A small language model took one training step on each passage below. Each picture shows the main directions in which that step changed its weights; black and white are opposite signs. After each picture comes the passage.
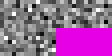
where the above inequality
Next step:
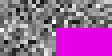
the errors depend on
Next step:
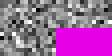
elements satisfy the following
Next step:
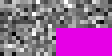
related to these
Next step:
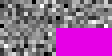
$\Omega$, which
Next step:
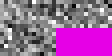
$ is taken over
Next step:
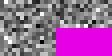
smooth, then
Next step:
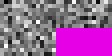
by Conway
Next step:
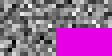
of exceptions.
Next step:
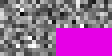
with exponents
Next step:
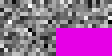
of Theorem 1.
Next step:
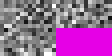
the well known
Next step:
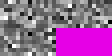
(i), that
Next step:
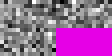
$J$ is
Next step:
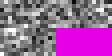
and allowing for
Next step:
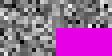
accurate approximation to the
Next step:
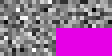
be independent of the
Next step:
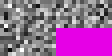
absolute value of more
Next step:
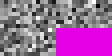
one could reduce the
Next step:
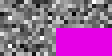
concentrates at
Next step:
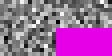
$$ We conclude
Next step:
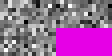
\psi =
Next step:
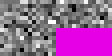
is homotopy equivalent to
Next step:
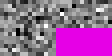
process (see
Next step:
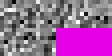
Repeating this
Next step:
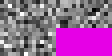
decomposition, which
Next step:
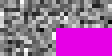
} \beta
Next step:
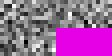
de inclusion.
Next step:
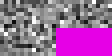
mean-square errors
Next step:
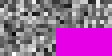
space $\Phi^*$
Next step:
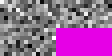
consistent to have an
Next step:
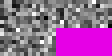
solution and stabilization
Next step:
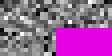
are typically modeled
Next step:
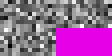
that for each
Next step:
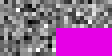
because all covering
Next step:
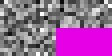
dual problem,
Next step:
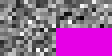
i e^{i
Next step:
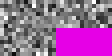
future pointing
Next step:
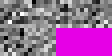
of the poset
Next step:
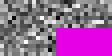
}$, defined by
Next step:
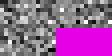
can show that the
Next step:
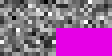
coloring invariant.}
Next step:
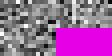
for $\cA$
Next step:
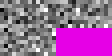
simplified as
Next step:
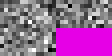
numerical flux function is
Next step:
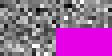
improvement compared to the
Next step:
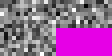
isomorphism explicitly is given
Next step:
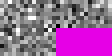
$\beta$ on
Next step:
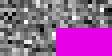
\nabla \beta
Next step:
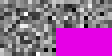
the same way that
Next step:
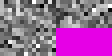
order $n$
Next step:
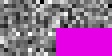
the paper and by
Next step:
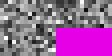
that the action may
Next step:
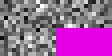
finitely many reduced
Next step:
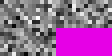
disease be
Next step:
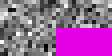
genetic type
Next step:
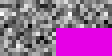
complete proofs.
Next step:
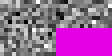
different means at each
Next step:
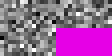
Thus, the orbits
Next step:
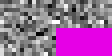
is a birational map
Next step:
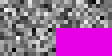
For the inversion of
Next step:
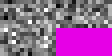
checked directly.
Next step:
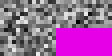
the use of the
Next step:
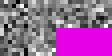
automatic numbering
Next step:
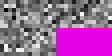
the SOI
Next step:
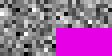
Our complete description of
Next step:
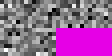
particular, we see
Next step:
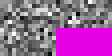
of fractional calculus to
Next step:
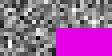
We consider the
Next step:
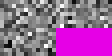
the convergence rates of
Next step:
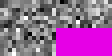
main result of this
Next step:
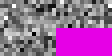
integral point sets over
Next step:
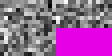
des {\em
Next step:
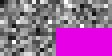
from the expressions we
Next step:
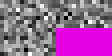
j}}} \newcommand
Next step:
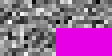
of the semigroup
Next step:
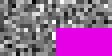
each segment is equal
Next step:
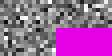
be identified with the
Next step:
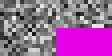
time if, and
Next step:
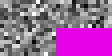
background and structural
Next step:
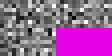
the construction of section
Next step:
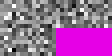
the zero vector of
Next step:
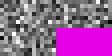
we obtain the following
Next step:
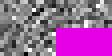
holds. With
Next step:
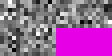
\Delta$ is
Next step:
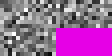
the results to any
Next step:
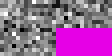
solution $u
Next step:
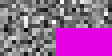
kind of local characterization
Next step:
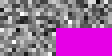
for modeling of
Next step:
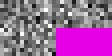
basis of the Lie
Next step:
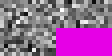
the existence of smooth
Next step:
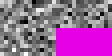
expression of the derivative
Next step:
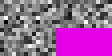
be computed.
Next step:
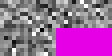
a trajectory of the
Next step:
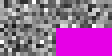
one, in any
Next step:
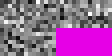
curve $B$.
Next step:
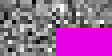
of a smooth map
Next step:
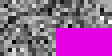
condition number of
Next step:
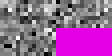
model is employed to
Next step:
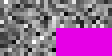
slightly and our setup
